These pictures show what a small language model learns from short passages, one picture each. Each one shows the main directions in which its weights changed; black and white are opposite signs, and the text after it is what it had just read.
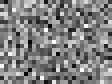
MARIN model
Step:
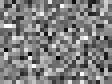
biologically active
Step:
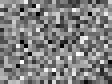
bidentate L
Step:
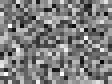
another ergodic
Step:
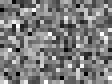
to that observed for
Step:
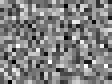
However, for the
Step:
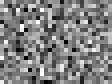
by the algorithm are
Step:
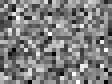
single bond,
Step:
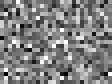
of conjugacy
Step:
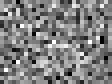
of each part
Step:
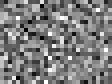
follows by computing the
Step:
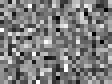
the sound absorption
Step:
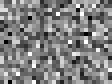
and the standard
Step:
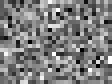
with signs and
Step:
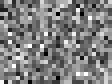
and indicators of the
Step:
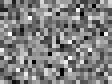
and narrow sense
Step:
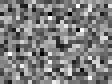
An overview of
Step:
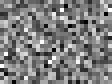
they have been
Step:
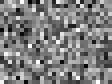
isomorphisms. As a
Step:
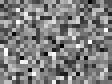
is identified with
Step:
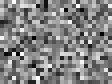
to SSI
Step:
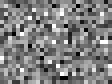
as possible.
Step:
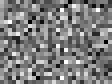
arguments behind
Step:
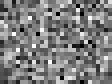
and inclined
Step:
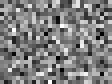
the leasing of
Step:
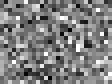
follows that the operators
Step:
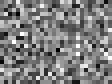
of trust on online
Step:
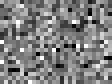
are two distributions on
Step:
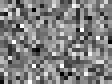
of the lung
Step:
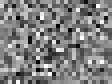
Plant and
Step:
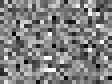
a recurring
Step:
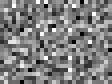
ml with
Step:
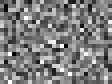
crossing roads
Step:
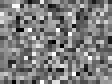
sparse matrix with
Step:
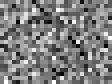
Together with Lemma
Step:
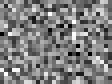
compare the different
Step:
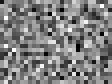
could be implemented that
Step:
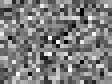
and only if one
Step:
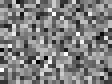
in *AIP
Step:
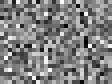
in view, the
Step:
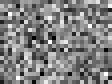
parameterization is the
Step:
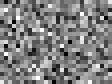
for all $\rho
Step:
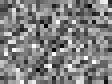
this with the following
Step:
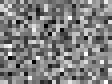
isotropy group
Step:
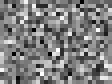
It remains to show
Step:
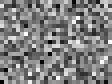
different forms of
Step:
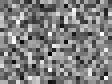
observed by increasing the
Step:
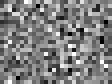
evolve over
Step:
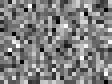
the full list for
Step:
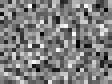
the transfer of
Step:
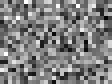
condensed with
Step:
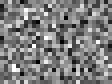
was to identify characteristics
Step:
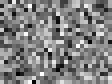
the divergence free
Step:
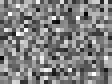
solution less robust.
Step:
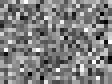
automation and
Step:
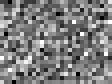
correlated results.
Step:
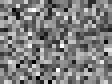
value generated by
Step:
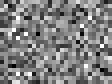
single random effect,
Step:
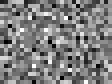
defined in Section 3
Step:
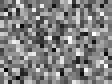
of the following
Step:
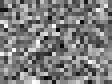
with general issues in
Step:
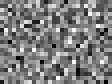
a solution of
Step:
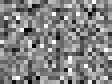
competition between
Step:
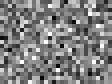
a safe and
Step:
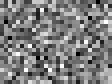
\leq j,
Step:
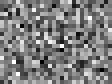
of the reasoning
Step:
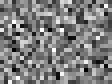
that the underlying density
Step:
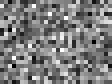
vanishing criterion.
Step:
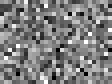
case for this
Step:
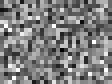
with region. Furthermore
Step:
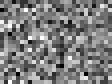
to classical theorems by
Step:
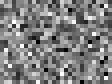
that there are direct
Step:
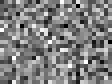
in infections caused
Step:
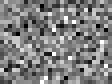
serve as the basis
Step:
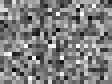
and skew
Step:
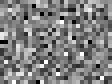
More precisely, there
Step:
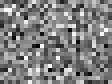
distance of the spaces
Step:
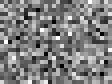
is similar to what
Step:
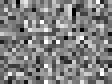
plant populations
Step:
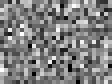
their orientation. There
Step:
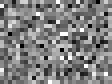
National Rural
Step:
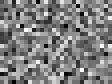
in this case can
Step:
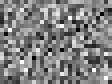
row. That left
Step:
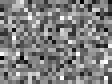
flat surfaces? On
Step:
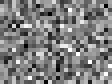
that interpolates
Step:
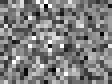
\binom n
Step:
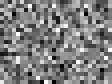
the equation as
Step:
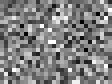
it into the
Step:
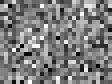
his ICM
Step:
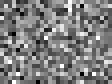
19 Persian
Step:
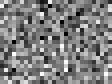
odd primes
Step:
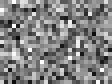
to prove convergence of
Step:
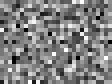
use of terms like
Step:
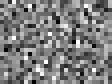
the following characteristics :
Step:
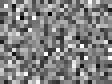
good for approximate Markov
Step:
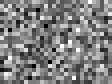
is clear from Proposition
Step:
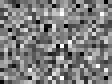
as personal preferences
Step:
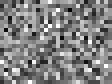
perturbs the data
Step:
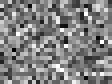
the discretized
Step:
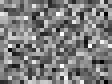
kind of arguments,
